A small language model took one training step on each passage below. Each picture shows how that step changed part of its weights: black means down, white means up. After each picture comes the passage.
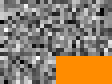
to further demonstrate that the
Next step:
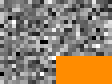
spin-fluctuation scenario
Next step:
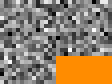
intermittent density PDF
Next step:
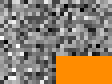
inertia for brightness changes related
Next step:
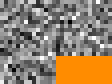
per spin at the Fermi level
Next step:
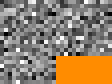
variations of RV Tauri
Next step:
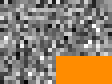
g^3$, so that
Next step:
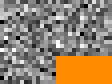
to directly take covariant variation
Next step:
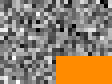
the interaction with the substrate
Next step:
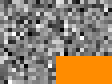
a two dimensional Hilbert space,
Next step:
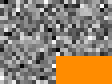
have taken all nonlinear coupling constants
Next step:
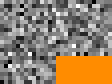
EDL at the interface
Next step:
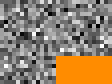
by the visual aspect of
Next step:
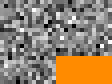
on the sample chip coupled
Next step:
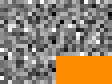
language model performance optimization. A
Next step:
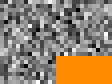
quantitative analysis, the defined
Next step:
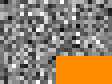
process, Eden yields good
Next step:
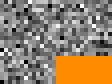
result of two operations ${\cal
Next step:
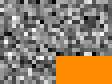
distribution is better approximated by
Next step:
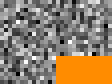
only marginally. On the
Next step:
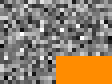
summarized by imagining a
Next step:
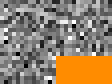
of decentralisation, promising
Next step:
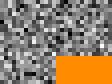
y \vert$ this is
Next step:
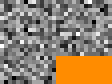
seen in the IRAC
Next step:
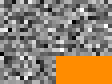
one wins only relatively
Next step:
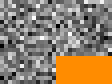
coefficients for higher order terms such
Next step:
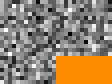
indexes, however, were
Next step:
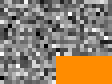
nuanced tactics and
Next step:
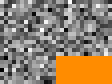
one does, however, have
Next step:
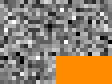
dielectric constant with increase of
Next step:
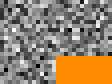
effectively improve recommendation performance.
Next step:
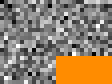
procedure repeats from this new
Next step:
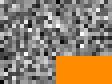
$T$ are determined by
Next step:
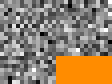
The exchange-correlation energy was
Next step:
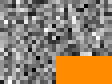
projects. There is one
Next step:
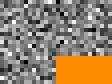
feature space to introduce possible
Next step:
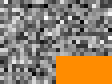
he also has an intention
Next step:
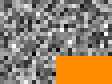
the impact of different split
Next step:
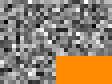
deviation of ETA prediction
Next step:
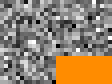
our conclusions for tuning the
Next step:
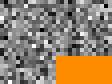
brightness and fluxes in different
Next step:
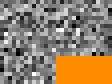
of the collective mode decreases with
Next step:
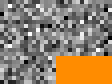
two--nucleon Green
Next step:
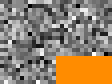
reaches a steady state near the
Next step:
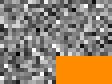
clusters in the event that satisfies
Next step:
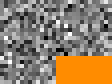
of genus $0$.
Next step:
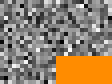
Alternatively, this could
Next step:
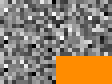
in dipole moments results in significantly
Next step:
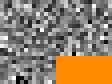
the formation as well as the
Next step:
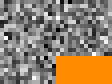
in quantum communications based on a
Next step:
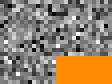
after CCL-D
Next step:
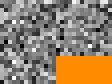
many-body correlations in the
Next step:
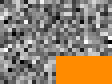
behind the vertex function.
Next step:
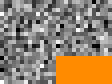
the gravitational field are discussed.
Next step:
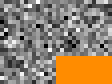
system delivers wavelengths longer
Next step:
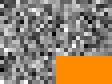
are outside the drawing are
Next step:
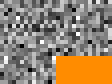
The free carrier contribution to
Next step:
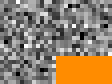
and $\mu_H$
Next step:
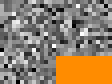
flux $j$ as functions
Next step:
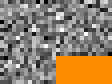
possible to distinguish between SUSY
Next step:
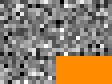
will look at these integration
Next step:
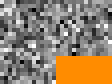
indices are for the ranges marked
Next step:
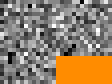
still need to be determined according
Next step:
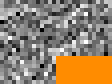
to vertex-balance condition
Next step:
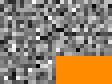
\] If we use
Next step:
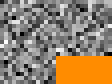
same time the difference on relative
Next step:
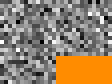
reads \bea \delta H
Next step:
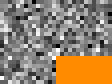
resistance data in a range of
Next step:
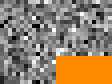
dipole modes, the external and
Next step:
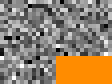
reaches $20$. At this
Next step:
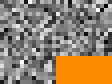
helps reduce beam hardening
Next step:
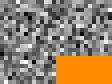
and those from the work of
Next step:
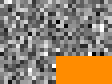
Computational Physics, University of
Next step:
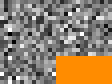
in the superconductor, which
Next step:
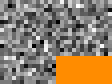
for nothing. Additionally,
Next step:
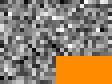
reach a second screen
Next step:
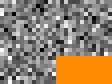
phase diagram, which are characterized
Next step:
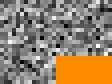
that large part of the
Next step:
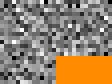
\begin{equation} x
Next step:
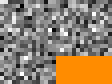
the minimum distance (impact
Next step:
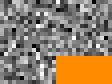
a Wigner-Seitz cell
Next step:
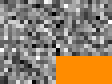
neutron star in both the
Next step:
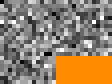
lines) and for the
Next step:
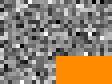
related to the number of
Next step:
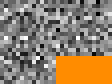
of remaining tasks of the
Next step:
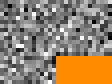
data on thousands of
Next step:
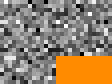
sightlines to measure the
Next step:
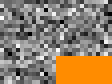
through the independence mechanism
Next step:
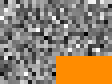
they are usually thought to
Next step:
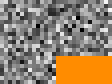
with a probability. The process
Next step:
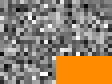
J. Singh and
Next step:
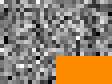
frequency regime is below that of
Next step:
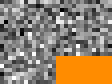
consisting of some EPR states and
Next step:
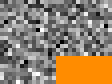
candidate Young Stellar
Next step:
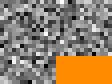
of the number of nucleons
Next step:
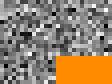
to the Machian treatment by
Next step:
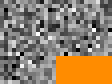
between particle-poor and
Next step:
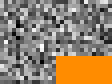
transformations consistent with the presentation
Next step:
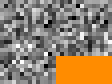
on RAMSES with
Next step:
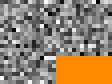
phenomena. This physics is natural
